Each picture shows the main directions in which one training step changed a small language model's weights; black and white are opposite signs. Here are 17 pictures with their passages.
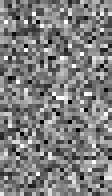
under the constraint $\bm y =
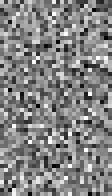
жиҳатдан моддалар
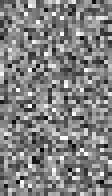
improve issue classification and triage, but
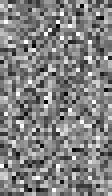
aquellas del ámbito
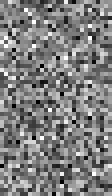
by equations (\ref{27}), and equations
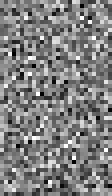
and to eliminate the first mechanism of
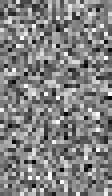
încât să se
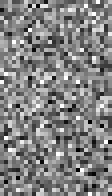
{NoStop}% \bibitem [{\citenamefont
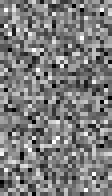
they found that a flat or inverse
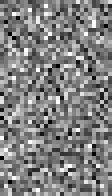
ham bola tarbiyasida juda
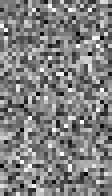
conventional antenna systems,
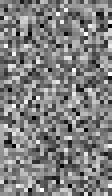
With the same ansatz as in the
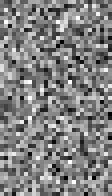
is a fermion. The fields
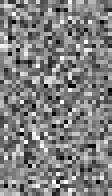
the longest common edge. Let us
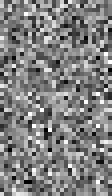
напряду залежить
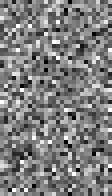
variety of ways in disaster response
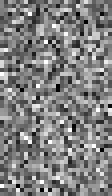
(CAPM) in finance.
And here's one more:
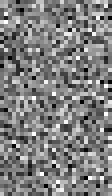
iqtisodiy tengsizlik va gender
